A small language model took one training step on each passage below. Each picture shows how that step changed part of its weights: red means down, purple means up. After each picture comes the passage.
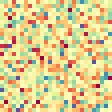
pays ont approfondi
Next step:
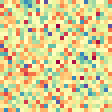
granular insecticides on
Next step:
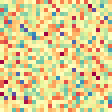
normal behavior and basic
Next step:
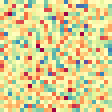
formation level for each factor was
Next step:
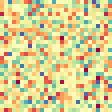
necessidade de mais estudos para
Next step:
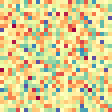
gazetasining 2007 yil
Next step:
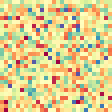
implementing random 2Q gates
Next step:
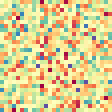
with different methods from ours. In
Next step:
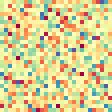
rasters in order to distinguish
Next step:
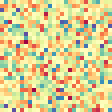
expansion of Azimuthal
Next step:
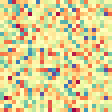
berib kelmoqda.
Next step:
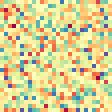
is acted upon by an effective
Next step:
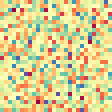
doktori (PhD),
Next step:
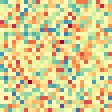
power-laws with an index of
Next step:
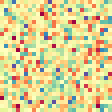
Kharkiv A brief
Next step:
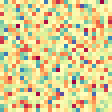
well below the Landau gap
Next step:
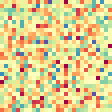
for complex problems - Learnability The
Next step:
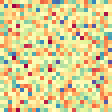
have a positive effect on the organization's
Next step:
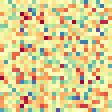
выраженность и не
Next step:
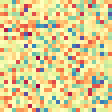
and the surgeon alike.
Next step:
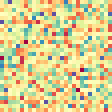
occasionally facial
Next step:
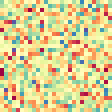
mutations must occur with a low
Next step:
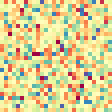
relação de emprego, quando
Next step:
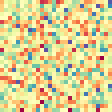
\Big ]\nonumber
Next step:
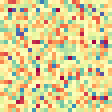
gas. In principle, this can
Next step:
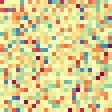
flux at 1 MeV is
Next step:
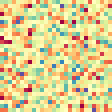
magnetic field in the strong field
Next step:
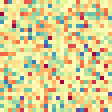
Transformando Nosso
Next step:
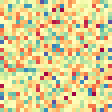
MEMBERS The responses
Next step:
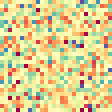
field and provided the results to all other
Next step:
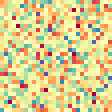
block as follows \begin{equation}
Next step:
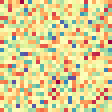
of an armed movement against
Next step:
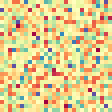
transfer learning approach wit three
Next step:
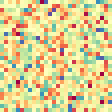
$\tau$ and the Fisher's
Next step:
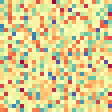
inaccuracies that might be
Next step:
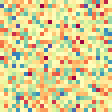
chloroform (3:1)
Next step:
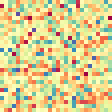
= medium fat - low
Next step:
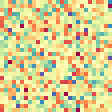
реки Кафарниган
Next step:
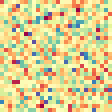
to the surface isochemically
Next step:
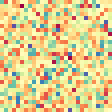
tashqarida ijodiy va
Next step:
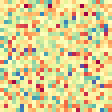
conscience of these communities. These
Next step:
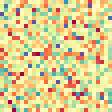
profunda ressignificação de
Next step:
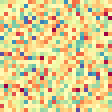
S 9 Meßtyp
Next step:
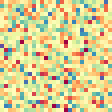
Innovative Technology and
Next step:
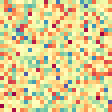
Devreese and L.F.
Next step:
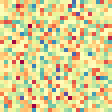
Astrophys. J.},
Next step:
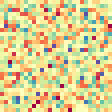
qurilmalar asosida
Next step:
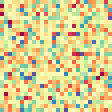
Methodological Journal*, Volume
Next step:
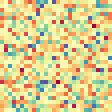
под «паремиями»
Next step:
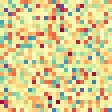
com a dimensão hostil do
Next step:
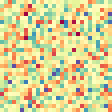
catastrophic clogging
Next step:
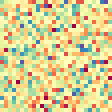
cognitive competencies would
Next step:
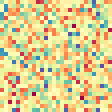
74. Wickson,
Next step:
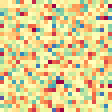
va global sahnada
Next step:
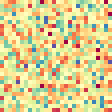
then $P\in\pi\left(
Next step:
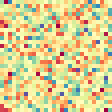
pure He burning. The
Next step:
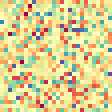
to such isolated bath level on
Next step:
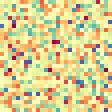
professionals will upgrade the
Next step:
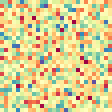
had de crediteur ze
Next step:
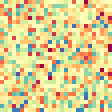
cumpriram também a
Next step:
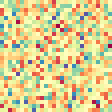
organic modules Lead
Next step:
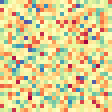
has not yet been studied. It is
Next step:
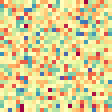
Thus, the Floquet matrix
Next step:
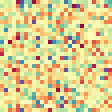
president since its independence from
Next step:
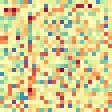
15 km southwest of the
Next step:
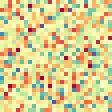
the study of family history and
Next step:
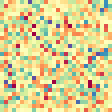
weekly basis throughout the
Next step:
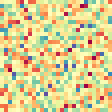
devices are measured. Raman
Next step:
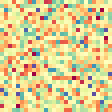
which is bounded from below and has
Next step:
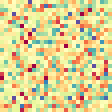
model sharding, and batch
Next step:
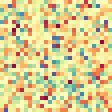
tashkil etildi. U
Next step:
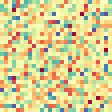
and Lorenzo Catani
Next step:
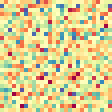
in this compound is not a
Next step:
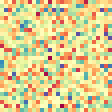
üçüncü olarak
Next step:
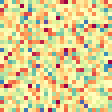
diferenças e procuramos
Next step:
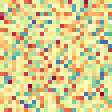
ona tilining betakror
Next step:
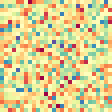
the damping-like
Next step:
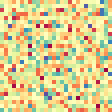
as unidades escolares
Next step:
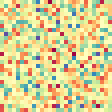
HIRO's involvement
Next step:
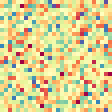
bulk superconductors with
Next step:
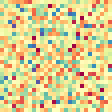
however the Rydberg constant
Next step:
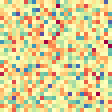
(or Fig. 2) form a
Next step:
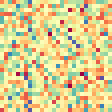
bilan chambarchas
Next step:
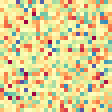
low, the network is operating in the
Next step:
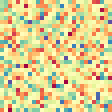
in an academic setting. To
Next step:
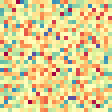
di cui soffre Eco
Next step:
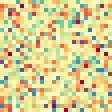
is shown in Table 1. In
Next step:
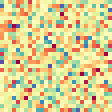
Natural al Confinamiento
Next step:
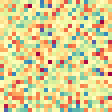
I-й группы в
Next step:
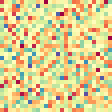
Oston de Lacerda
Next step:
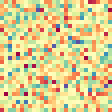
SP displacement vector for each
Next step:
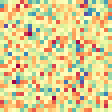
de desenvolvimento da
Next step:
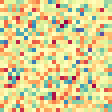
kV. Designed simulation can
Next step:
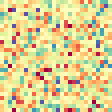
a predictor of crisis severity
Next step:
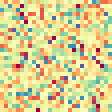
generation of prototypes, with
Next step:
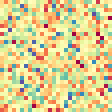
The efficiency of X-ray production
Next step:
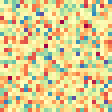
time evolution, namely \beq
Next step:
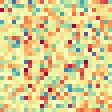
URL File List'
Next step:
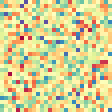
}\bibfield {title} {\bibinfo
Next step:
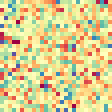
loadings are shaded based on
